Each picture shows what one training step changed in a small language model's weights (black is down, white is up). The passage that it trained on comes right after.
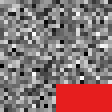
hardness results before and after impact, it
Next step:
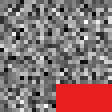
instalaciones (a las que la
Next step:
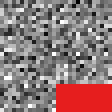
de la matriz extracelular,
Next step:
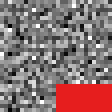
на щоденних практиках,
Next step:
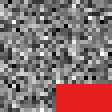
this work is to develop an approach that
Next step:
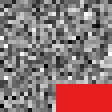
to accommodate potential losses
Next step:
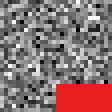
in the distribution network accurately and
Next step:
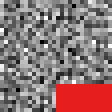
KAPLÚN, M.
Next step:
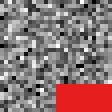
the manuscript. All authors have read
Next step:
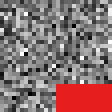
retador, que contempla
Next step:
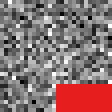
ارجاع به یک
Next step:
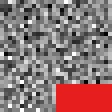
keladi va keyinchalik
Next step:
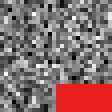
chlorophyll content in wheat
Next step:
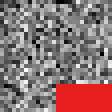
in tutti gli ambiti
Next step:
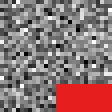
be used in recreational areas. In
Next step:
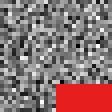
do IDN procura trabalhar em contexto
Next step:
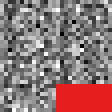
et al. Goiânia,
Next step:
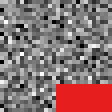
the application of semantic methods like
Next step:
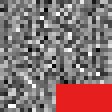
a concrete state but as an abstract
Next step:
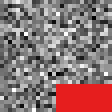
and meta-analysis.
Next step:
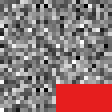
parameters influenced the model output in the following
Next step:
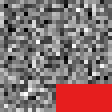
processes and ways of their correction /
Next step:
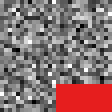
under large and organizations with less than 100
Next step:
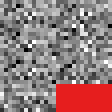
ZABİT OĞLU
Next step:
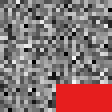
العمراني -
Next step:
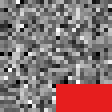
RAM latency and outstanding
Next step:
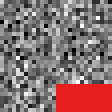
principalmente, como a criança
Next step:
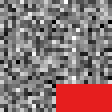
closure of action items -
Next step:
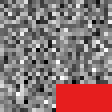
Journal of Engineering Education* 35,
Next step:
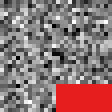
DJ, Wedzicha
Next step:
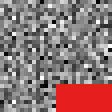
que esta aventura haya tenido
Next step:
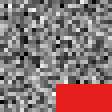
the residual stress during curing.
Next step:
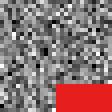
a good agreement between the reference values of
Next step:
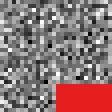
yana yaqinlashadi." Har
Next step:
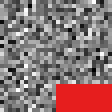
cadrul PSAC, inclusiv
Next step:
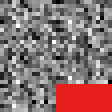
But it is an imposed fate
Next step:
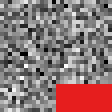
надання в оренду права на
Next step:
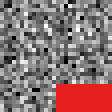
été pionnières en
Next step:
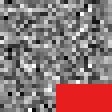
thick interlayer dielectric,
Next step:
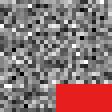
darajasi oshadi. Foydalanilgan
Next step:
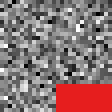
150m wide, front to
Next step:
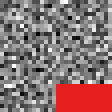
talab etiladi, bu esa baholash
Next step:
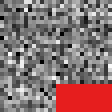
of Mechatronics Engineering,
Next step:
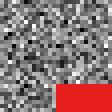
etadi. Mevasi,
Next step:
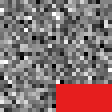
virtual damping $B =
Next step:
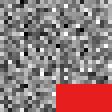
dari pemikiran hukum.
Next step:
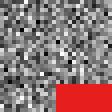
India may face in the presence of China as
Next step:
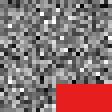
do sexo masculino representem
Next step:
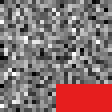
and fuel fraction 53 %.
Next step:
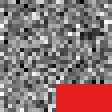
permasalahan membutuhkan
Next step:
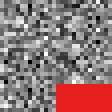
the terms Bhākta,
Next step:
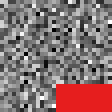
(respectivement 75,2
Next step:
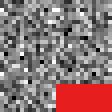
ko‘lamli qon tomir
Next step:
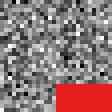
darkor. Ushbu
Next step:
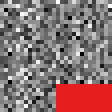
того, как она начала
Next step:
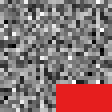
создания текста в
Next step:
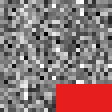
para a equipe de enfermagem que
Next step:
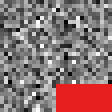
tub son ” – rost
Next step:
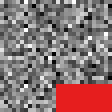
Model Training, and (5)
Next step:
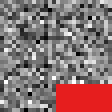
в Управлении печати и
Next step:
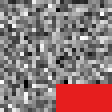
majmuidir. Aholini
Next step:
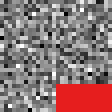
at *Nihongo
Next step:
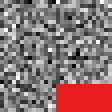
торговых связей в
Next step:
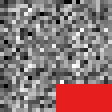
Solo unos pocos, como
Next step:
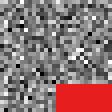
всегда, немало
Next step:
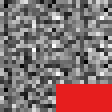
structure of power and powerlessness,
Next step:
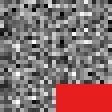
și fără să
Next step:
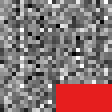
World Health Organization (WHO)
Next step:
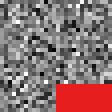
Intensivos (1,3
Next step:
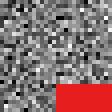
Савчин М. В.
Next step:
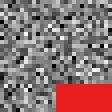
визначає $m \times n$
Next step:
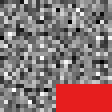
se puede alcanzar con una
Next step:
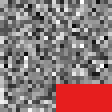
cancers developed in people with
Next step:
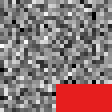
o'tmagan diniy tashkilotlar faoliyat
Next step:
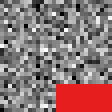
provide a Forum to enable active
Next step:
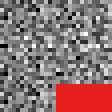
shop online. This shop
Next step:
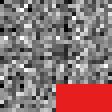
Blick für diese Fälle
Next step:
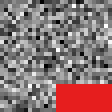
coincidence summing effects and
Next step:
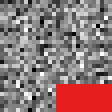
un movi- ³² I
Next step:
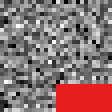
говорит о том, что
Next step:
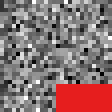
periods. Due to limitations in
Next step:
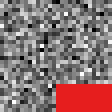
Ele se manifestă în
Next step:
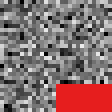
впливом військової
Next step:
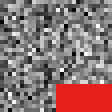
“Dan para wanita yang
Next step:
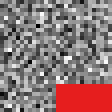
bikrligi. Karkassiz
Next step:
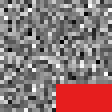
mulheres acima de 50
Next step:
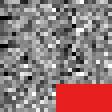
gates. I. INTRODUCTION THE
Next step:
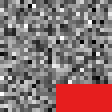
lack of previous work highlights the importance of
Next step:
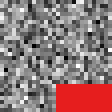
spectrum antibiotics except
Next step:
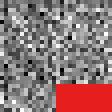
Medya, Yüksek
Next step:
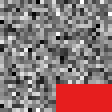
3. Jadi, Gambar
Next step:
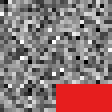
In a second part, the following background
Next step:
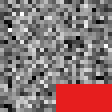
They are grouped based on their specific skills
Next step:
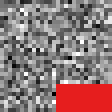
ишқ бошад. Дили
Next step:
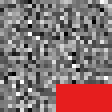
ijodidagi ramzlarning asosiy
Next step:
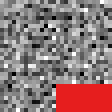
ресурс] // Федеральная
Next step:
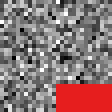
a Thermo Scientific®
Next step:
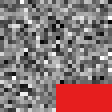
continuously, the eight noded
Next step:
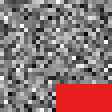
inédita y concreta de una
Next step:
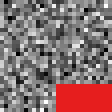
University of Economics*, issue 2,
